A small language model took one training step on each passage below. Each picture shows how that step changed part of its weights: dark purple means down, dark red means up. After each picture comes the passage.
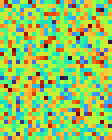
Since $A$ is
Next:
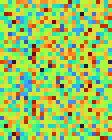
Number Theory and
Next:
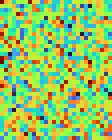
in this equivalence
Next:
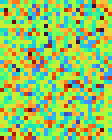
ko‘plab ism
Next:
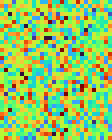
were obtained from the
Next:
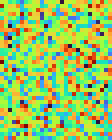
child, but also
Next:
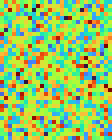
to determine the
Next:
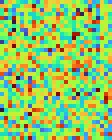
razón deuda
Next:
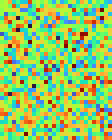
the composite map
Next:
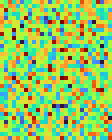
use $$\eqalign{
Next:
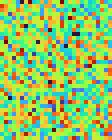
mandat, la
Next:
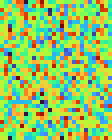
proof of Theorem 3.2
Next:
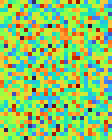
\nabla g(y)
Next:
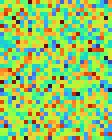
gezielt nach
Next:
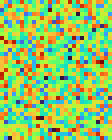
$T$ for each
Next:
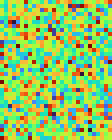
Ainda que se
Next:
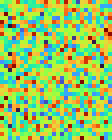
We specify
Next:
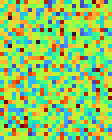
the following stand out:
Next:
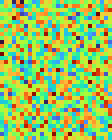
as mudanças no
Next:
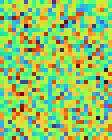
productores de
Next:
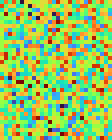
and $\Psi$ are
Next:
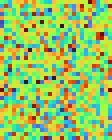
functioning description /
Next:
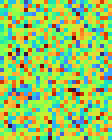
las poblaciones.
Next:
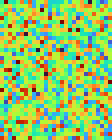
que também
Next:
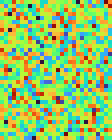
supported on
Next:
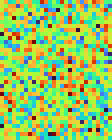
que os médicos
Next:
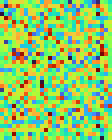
Le service
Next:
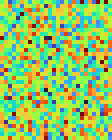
3} \] obtained
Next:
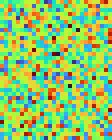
base elements. }
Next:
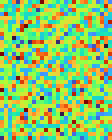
айна норма
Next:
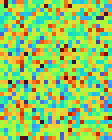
влияние на
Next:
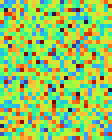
parcurge o
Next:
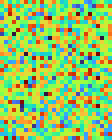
va Moliya
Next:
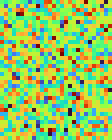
Of course,
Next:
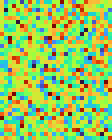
noticeable in the
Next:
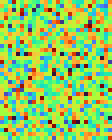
twists} The
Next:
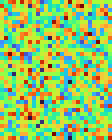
general bootstrap
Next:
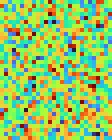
and their differentials
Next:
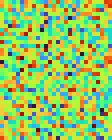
To simplify
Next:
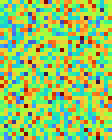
the above lemma (and
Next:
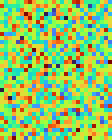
necesidades e
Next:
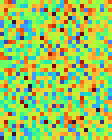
the 'small' number
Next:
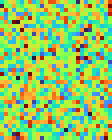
the non trivial
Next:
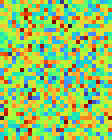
unique solution. To
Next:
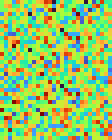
donde se le
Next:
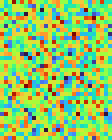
of implementing
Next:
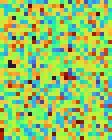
diffeomorphisms of
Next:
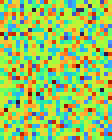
however, we
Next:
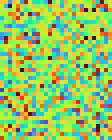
către o
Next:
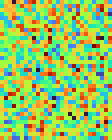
- Behan,
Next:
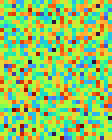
dealing with different
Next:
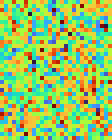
the hypercube is
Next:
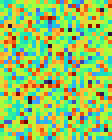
JS, Dumler
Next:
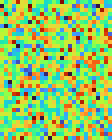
interplay with regards
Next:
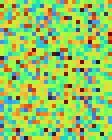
ampla base de
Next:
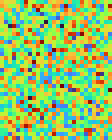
Any solution $$g
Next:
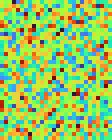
ao tema desse
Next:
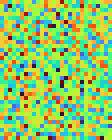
\chi_\Gamma (
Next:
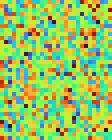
the kernel, we
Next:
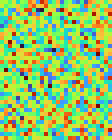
first the case (i).
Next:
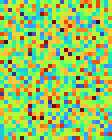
erishgani ham
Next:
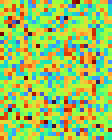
the practical use of
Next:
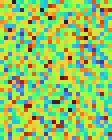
to $v$. Let
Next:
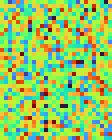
by $x$ and let
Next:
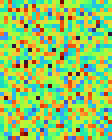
índices de
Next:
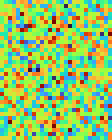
metric. The main
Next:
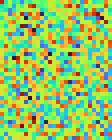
disorders. It
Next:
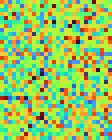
preserve the properties
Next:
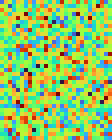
O fato de terem
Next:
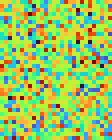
va harakat
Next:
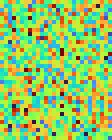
deze bepaling
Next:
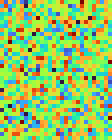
number of processors.
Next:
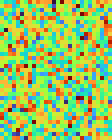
com as citações de
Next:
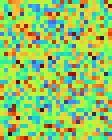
and Joyce,
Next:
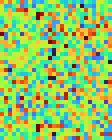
study, the aim
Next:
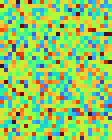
una letteratura
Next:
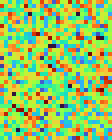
$C$ is a real
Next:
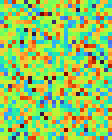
about 3 percent.
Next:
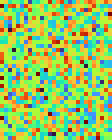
stated, we use
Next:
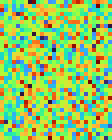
\mbox{ and }
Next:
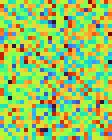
policy, each
